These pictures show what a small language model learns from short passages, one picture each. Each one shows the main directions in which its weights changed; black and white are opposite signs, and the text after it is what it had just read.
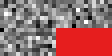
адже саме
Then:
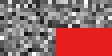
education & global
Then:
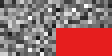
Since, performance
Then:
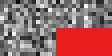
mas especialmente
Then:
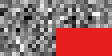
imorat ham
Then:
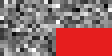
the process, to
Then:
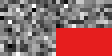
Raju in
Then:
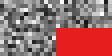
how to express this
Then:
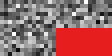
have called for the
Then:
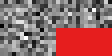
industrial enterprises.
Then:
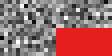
workers who use
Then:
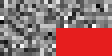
the established International
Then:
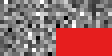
with mean age
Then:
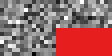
relationship. 3.
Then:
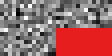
Humanities Research
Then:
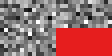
explored by
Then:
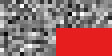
may cause harm
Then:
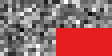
las metas en
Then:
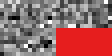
shaped to
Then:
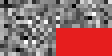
was maintained.
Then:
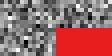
extracted. This
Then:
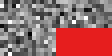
of the Model Model
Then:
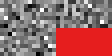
difficulties in
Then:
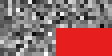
components for configuration
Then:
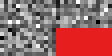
of SPM and
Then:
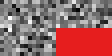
ва педагогик
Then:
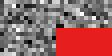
of rules to
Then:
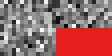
populist vision
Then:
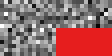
factors that determine the
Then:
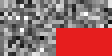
This study demonstrates
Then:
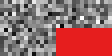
school teachers from
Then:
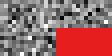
solvent, these
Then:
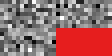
useful criteria
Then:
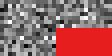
in the European
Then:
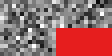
de políticas de
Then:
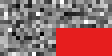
also needs to be
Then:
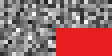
there are several
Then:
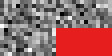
of ethical issues
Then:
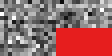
Como lo
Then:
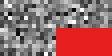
Table 4. The
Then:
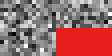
engagement than do
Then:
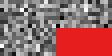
became the
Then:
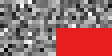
Related to
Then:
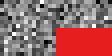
que estão sendo
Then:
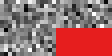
for members of
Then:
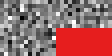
given a general
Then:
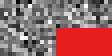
realities. When
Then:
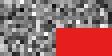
plateau at
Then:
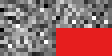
TYPE 2
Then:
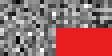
achieving marketing
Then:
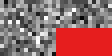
(C) and
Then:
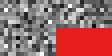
fond. În cazul
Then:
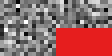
that vertical space
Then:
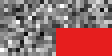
singkat yang
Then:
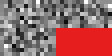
на то,
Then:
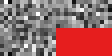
network architecture. The
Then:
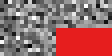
shows the Systems
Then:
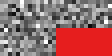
Bu xususiyatlar
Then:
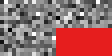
was done for
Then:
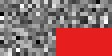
Education and Environment
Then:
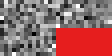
the importance of
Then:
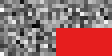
va qarorlar
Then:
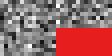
o conflito também
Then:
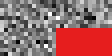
conversant with these
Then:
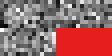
do valor nominal
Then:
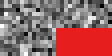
being gradually
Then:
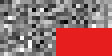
– бу ҳар
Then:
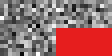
in Kant's
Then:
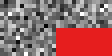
The second part
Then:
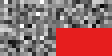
by scholars
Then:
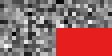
bu elementlarning
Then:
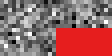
los juicios
